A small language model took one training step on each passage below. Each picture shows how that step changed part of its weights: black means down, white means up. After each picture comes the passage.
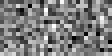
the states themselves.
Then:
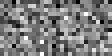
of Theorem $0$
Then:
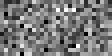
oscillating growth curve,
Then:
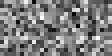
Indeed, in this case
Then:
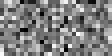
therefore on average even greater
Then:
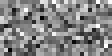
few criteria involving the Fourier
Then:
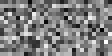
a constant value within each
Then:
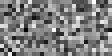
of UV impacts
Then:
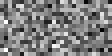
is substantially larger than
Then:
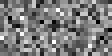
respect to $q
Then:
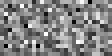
To exclude this kind
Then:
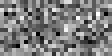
slant distance distribution
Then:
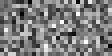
the first subband. In
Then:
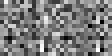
the perturbative limit
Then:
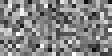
is generated by those
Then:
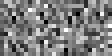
covering of simplicial sets.
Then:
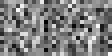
curve so that each point
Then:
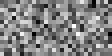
Science: Materials
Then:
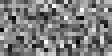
physics. In particular,
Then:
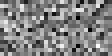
is small in this
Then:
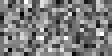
embed the four element
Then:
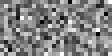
reducing coefficients mod
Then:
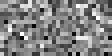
= M \setminus C
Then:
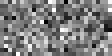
from the Alfred
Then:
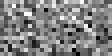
$V$ and we
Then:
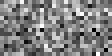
(b)). The differential
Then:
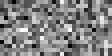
the linear contribution comes from
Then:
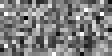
mind. They
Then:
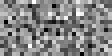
examples} To illustrate the
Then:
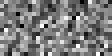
topological entropy}) and
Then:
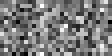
the points $a$,
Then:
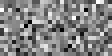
this explicitly for finite classical
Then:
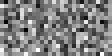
proposed estimator through simulation
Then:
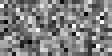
central galactic
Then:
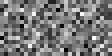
unique and given in
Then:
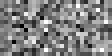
Jincheng and
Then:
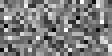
to the toric
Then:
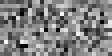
profile. When interpreted as
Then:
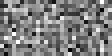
of the operating
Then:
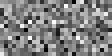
set used for training,
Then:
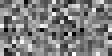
Data to Controller
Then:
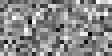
(As this requires us
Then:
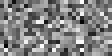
If two nodes are far
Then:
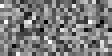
is slightly worse than
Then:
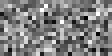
runs through all countable
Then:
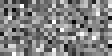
that any critical transition region
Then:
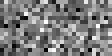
template for the
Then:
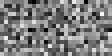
of magnetisation is
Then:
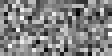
related topics.
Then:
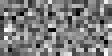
from the other side.
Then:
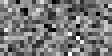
in order to minimize
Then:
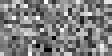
the leading eigenfunctions will
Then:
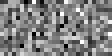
we have obtained using electron
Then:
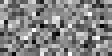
full GEANT
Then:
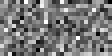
to the change in
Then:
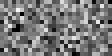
and $1$ to
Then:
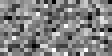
< \epsilon \leq
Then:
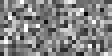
extracted from linear fits of
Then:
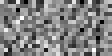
showed inferior performance compared
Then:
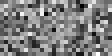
$p$. Here
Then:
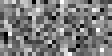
known that the number of
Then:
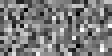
generate the same field.
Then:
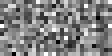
in which engineers
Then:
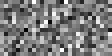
five quark bag
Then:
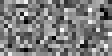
tasks are possible to
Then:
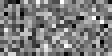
the sequel, for
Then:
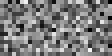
of the above equality,
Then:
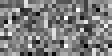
have a successor edge
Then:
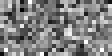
of the twelve
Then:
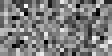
analytically in Appendix
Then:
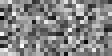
The left panel of
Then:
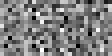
on the ST85
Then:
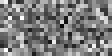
have another horizontal distribution
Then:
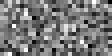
and functions $f$
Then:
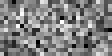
economic losses
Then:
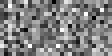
it promises and
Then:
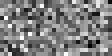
\rangle $ is isolated
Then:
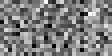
first to investigate the potential
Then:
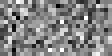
Fig. 2 shows the
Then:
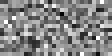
a reddening of
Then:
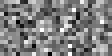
numerical algorithms and the effective
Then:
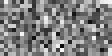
the optical cavity decay
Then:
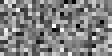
standard exponential variables, which
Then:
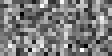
the same in these four
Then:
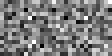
literature reviews, and
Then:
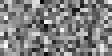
the impure spinor
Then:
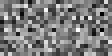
is purely infinite. Since
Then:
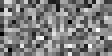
demanding from the computational
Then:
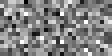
Note that we have used
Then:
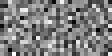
splitting of the internal states
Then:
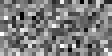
example in Ref.
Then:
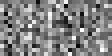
proposed construction with the existing
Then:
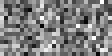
{\bibinfo {author}
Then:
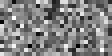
are directed to the
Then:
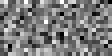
be the number of variables
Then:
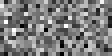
degree $\Delta$, then
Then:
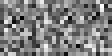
the degree of the polynomial
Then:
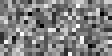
functions now actually serving
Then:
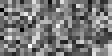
molecular and atomic Rabi
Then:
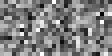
reported [10] correlation
